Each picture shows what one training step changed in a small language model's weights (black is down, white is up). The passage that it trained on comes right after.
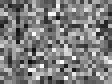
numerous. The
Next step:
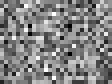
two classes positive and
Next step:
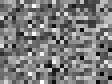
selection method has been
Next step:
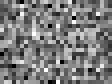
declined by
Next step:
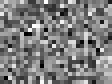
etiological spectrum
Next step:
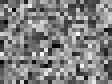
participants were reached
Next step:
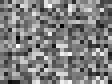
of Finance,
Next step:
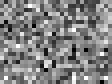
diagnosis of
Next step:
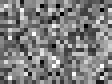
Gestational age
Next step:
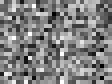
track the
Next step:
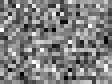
Extent of
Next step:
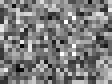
(the second
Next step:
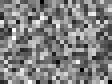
to enable similar
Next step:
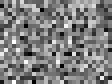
appropriate representation for
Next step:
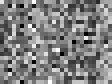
in this domain.
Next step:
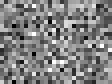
demonstrated strength in
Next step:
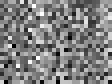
the following methodology has
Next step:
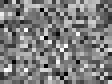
performing each
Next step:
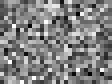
interesting lattice
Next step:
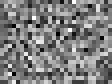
the deaf and
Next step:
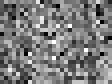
during monsoon
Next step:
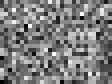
solutions deployed
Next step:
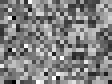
the development of existing
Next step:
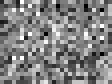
to patronize
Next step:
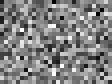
importantes dans
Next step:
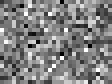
seen. Figure
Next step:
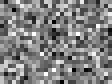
integrate his thinking
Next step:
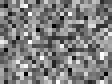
audio, video
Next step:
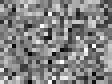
annotation version
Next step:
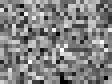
- along with
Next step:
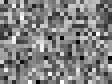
significant at ($P
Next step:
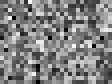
the aim at
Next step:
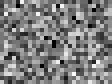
attack is
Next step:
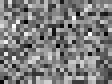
all tissues
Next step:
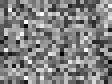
Data collected on
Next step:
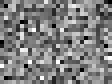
can meet the food
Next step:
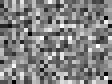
on new and effective
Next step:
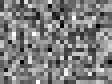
varies between
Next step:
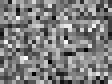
of techniques for
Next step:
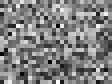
general gave the
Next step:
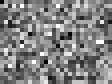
Panel on
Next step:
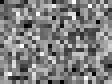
no conflicts
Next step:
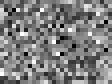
chosen professional
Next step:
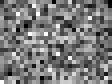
tablets orally
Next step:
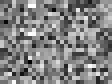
operation where the
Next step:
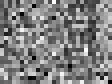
by mapping
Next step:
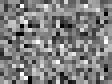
\pm SD
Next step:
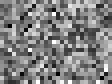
world, from
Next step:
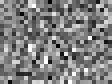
What are the
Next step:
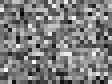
of remote
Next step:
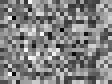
the operation of the
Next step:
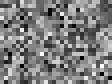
European network to
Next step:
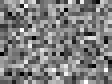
students' knowledge,
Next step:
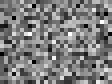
data” by
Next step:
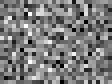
In the case where
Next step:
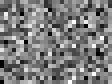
[k] after
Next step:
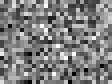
are also likely to
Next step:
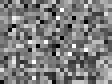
pH of
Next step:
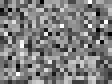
of phytic
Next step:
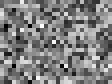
agricultural technology policies
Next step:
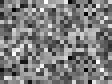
not only reduce the
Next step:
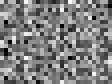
effects contribute to
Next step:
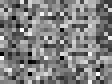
year. For each
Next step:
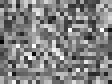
and the people in
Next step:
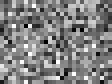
bounded general
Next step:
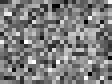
be determined whereas
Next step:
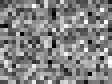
materials: This
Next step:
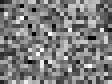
they create the
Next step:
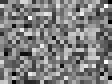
feedback was identified as
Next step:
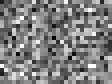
that they have no
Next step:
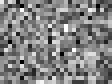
These amides on
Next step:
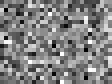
Fig. 10 shows
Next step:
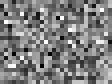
inclination to
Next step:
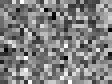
is applied to determine
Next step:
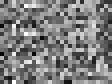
representatives from the
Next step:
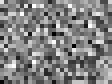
promotion have
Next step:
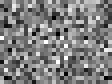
need for greater open
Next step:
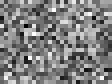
namely the stage
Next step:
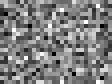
to caution
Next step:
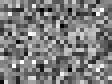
established bodies
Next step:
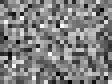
on to ban
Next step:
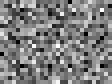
a sensor network
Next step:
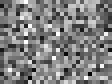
applied loads during
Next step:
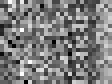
economic processes is indicated
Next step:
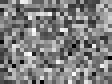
was determined in the
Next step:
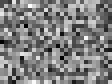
explaining the current
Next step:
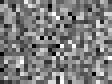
Listed on
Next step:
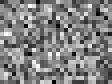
a strong foundation
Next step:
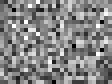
cow samples were
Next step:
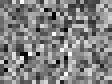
is able to
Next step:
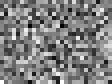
and binding nature
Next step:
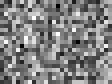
in an important way
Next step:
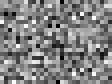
of competing interest
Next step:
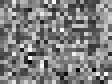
with the term
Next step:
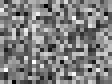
and remove
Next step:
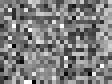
the same order in
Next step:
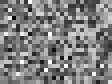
the preparation of
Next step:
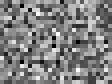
an error. For
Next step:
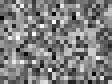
intensive care
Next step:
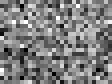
achieve higher detection
